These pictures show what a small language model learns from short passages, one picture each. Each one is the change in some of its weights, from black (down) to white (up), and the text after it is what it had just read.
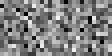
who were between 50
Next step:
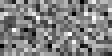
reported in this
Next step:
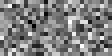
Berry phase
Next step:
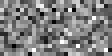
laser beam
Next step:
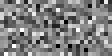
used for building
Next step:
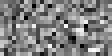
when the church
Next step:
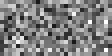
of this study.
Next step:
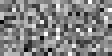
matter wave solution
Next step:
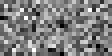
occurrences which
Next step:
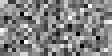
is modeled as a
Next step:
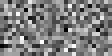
formulation. The number
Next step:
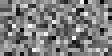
sector} In
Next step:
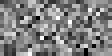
intermediate values
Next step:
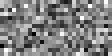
a matrix proportional
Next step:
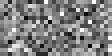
Pfaffian state
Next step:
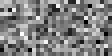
the change in energy between
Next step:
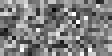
the isolated
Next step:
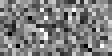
characteristics of the
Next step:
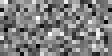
presents an analysis of
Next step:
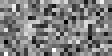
unit interval,
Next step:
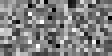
a beautiful
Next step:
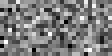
limit for laser
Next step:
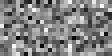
Su P Fu
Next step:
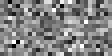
Manila is
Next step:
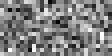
cross section of
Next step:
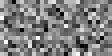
with the best results
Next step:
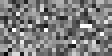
models take full
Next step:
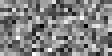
there exists an
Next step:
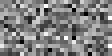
growth. But
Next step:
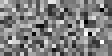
another form
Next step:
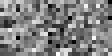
impacts the
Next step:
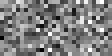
coordinate system
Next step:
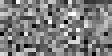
supplemented by
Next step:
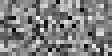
misses, its
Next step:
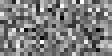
related to positions of
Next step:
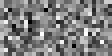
from another
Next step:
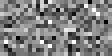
assets that need to
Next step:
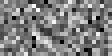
Parameters to
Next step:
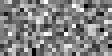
Computable general
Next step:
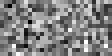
in Iraq was
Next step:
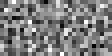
where we separated
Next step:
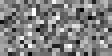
may write
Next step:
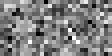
$\rho \in
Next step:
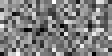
for $i$
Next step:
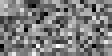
running any
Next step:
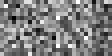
inside the
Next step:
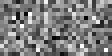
consumer report
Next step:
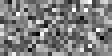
class, where a
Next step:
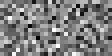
was written
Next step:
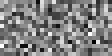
for renewable energy
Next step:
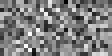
than about 150
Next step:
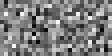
<- carray
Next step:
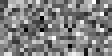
Rep. {\bf
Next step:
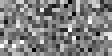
at the UV
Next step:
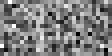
of the metastable
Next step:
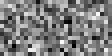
of these massive
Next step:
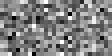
example was also significantly
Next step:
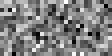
the strong correlation
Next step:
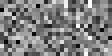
calculations for very large
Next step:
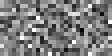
said to be
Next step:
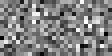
emitter numbers
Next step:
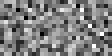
hate | anger
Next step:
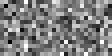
item in terms of
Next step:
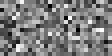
effective medium theory and
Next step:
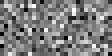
young ones
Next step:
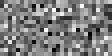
a summary in
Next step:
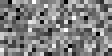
number density of sources
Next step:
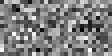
Ruse. The
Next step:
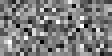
systems (L,
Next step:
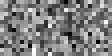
to the space of
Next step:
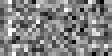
The neutrino
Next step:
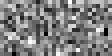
of the available models for
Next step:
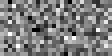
set of actions
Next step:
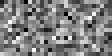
the collector
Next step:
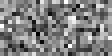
for HCV
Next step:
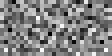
with rice -
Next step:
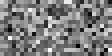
to the closest
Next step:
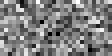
choice is
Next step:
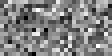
it was recently
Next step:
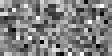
a rate, which is
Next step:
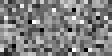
GHz and at
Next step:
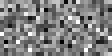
quarters of
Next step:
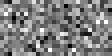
perform bimanual
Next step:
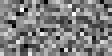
arrays during the
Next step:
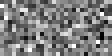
states of Ir
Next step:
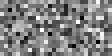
tabulation of
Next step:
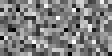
work with traditional
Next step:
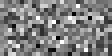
they perform well compared
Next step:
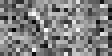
$ and satisfies the
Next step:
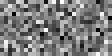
appearance is considered
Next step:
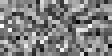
for bacterial
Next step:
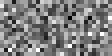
and uniformly
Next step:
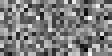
form at the base
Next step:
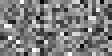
on $b$
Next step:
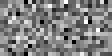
& Objective
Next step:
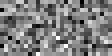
adopted by
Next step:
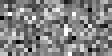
The recurrence
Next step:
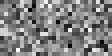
deflection angle are
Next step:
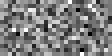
to AFP and
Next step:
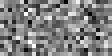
between them corresponds to
